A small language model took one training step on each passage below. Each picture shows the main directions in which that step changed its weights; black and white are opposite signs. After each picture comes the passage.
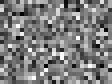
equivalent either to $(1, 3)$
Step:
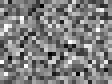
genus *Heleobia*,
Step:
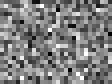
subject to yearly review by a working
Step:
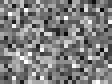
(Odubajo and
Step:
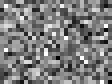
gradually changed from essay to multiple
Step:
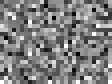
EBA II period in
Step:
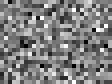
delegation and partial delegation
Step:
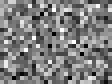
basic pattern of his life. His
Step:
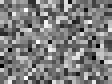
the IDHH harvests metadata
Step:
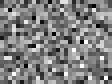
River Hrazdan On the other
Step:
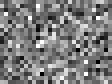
solution, i.e gradient,
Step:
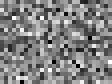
a probability space is partitioned with
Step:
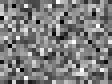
SSP370 Purple =
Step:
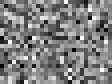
ten days of the crime's
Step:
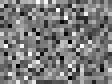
allocation of the FEES and
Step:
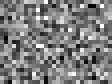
data using a special algorithm into the cover
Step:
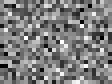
palm wine obtained from different locations
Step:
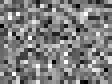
is one ml/min,
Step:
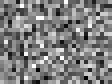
indicated good mechanical strength around 3
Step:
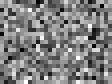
Python. It has two
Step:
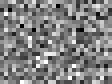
purposive sampling was used to obtain
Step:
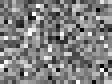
business-academic network working to advance
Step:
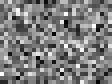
conceptual progress that is being made in relation
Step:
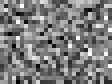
is selected as the pilot position. The
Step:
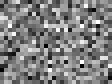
the exponential learning rate
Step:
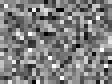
nm - Frequency conversion unit
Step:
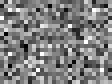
This report is part of the
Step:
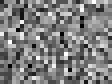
dashed line. In contrast,
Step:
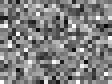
estimated and from this the percentage of
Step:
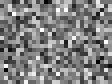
a ceteris paribus prediction
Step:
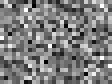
strongly convergent and symmetrical.
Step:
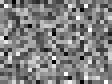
comprises three levels of analysis:
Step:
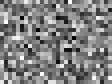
using PRAAT. Fig.
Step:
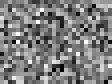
framework of the RINNO project,
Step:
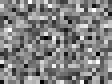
among the key factors that ensure economic
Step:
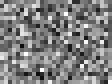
thin film was carried out in the
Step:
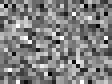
enabling viewers to identify with the
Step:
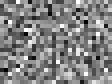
increased food production to sustain a growing world
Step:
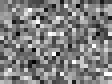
of Internet connection Dial up
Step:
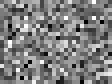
performed individually, the assignment
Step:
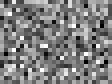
which are often impulsive,
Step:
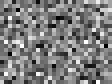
and what is the correlation between liver
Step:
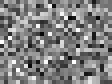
resulted the sustainable the nursery
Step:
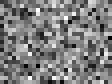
skins. As a consequence, the
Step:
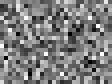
The deranging factor for the
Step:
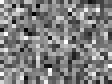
of cumulative passings.
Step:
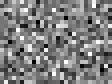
sorption removal of Cr (VI)
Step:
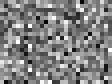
continental divide creates two different
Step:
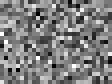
Weaver, J.,
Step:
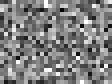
have better reach to consumers spread over a
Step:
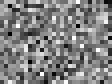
equality (participation in social production
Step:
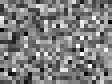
streams supplementing sales of music
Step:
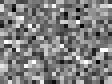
psychologists about the exclusive goal of
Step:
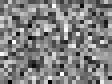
technique allows the proofs of stability
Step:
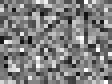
are likely to be used (Arkin
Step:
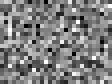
that the project work titled
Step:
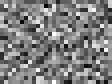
Low Moderate MERIT Yes
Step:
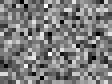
chemical, determination of acute systemic
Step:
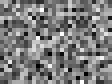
or disorder present in the signal.
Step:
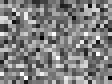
of the meander. This research
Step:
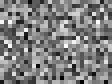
astronomy students, and
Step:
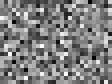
of Table 2, the performance of the
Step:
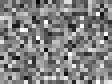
into features and labels. The subsequent
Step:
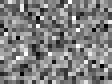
lyophilized *Vicia
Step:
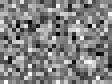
Privilege variable. - Y :
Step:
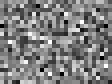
Add the solution to the mixture to
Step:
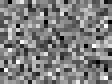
The project investigates models of neural computation
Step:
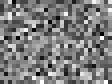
and Table.1. In
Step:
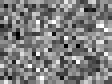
When we observe the graph as well
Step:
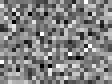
the rate of return or profit of a
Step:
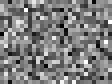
[22]. The methodology makes use of
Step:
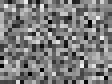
well as wet and dry surfaces. In
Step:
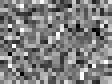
is one of the biggest financial
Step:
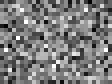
and Yau. The current demo
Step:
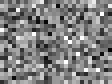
Hessian of $\log
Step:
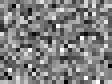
DEBkiss, the default
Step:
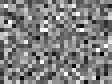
fail before they succeed, often times
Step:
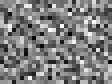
21st century, serve as more than
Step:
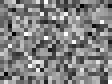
identified gaps in the management aspects of the
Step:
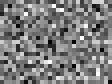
research community in developing robust algorithms to address
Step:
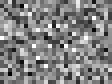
Here the degraded audio is generated
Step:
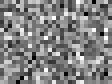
100 different types of cancer, and each
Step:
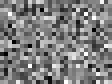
fell from the tree.'
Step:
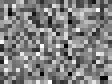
of work in riparian zones,
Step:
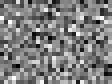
scores for Jerusalem increased
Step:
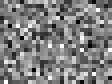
development cooperation scheme that involves the private
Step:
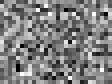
hospitalized. A diagnosis of
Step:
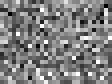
habits (Serenko
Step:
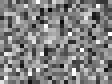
but they quickly came to represent the working
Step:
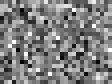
on a laminated iron yoke
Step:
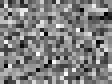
same height of the S2 plate,
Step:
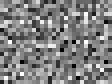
\right)^q \right|,
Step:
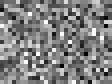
One of these dimensions relates to the
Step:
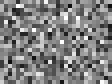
fixed across groups while the regression parameter
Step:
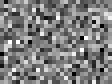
life, taking advantage of the available
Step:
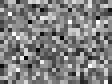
subcellular localization - Gene
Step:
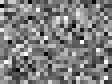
to persuade other workers, this
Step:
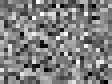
Considering Passenger
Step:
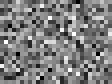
antibody penta-HIS
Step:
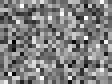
is a linear function of the
